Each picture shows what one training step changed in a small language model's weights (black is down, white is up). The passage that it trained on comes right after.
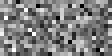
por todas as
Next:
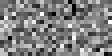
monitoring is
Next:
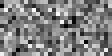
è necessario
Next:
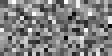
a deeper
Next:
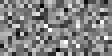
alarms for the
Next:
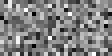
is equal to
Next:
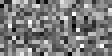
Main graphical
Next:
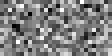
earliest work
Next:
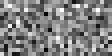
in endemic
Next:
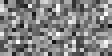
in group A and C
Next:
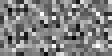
The study was performed
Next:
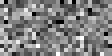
do artigo,
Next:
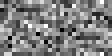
se sentent
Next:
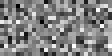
They validate
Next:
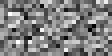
dose group and the
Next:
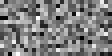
1) Turut
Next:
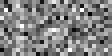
go on to
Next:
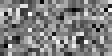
which CBB
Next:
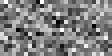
and videos.
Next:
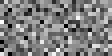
rooms based on
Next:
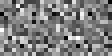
a real number as
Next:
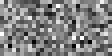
be served but to
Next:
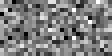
system are capable of
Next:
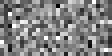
tindakan yang
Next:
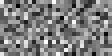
del estudio,
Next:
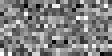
Use equations
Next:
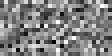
$y \in
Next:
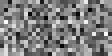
considerablemente si
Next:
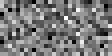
use structured
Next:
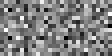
walls of the
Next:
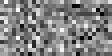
discussed here
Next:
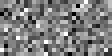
mostrando o
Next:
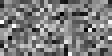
shift from
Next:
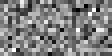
yield per unit
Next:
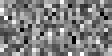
in the mean
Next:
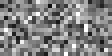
the vacuum
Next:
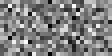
extractos de
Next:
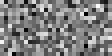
це все
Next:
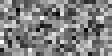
it will be more
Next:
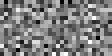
звіту з
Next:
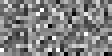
subsystems -
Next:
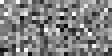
ter uma certa
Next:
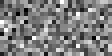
the way of
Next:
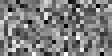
version of record
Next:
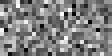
como uma relevante
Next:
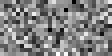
often accurate
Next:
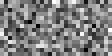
indicadores de
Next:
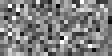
revelamos uma
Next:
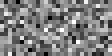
the DVS,
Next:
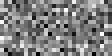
control over the process:
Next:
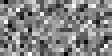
Mehriy va
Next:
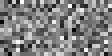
of intercellular
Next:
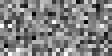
caution so as
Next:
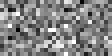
office, and
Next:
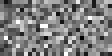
Spectre under
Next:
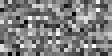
в умовах
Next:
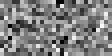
operational changes
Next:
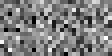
makhluk yang
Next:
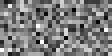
feature selector
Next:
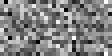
with deployed
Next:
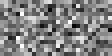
In this work, a
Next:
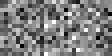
was yet an
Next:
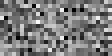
have been created.
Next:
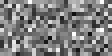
el cual es un
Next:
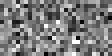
Cognitive control
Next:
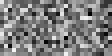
be described as the
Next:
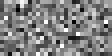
years old
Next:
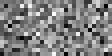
rounds. The
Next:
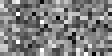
account only
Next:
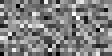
aureus* was
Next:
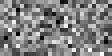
it is applied
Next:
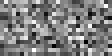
a sus intereses
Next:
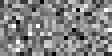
of Attitude
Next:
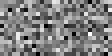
legal system*
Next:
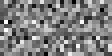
the wording of
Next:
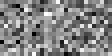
santé au
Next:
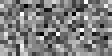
Figure 5 that a
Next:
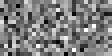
çekici ve
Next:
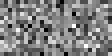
scientific publications
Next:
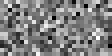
arab tiliga
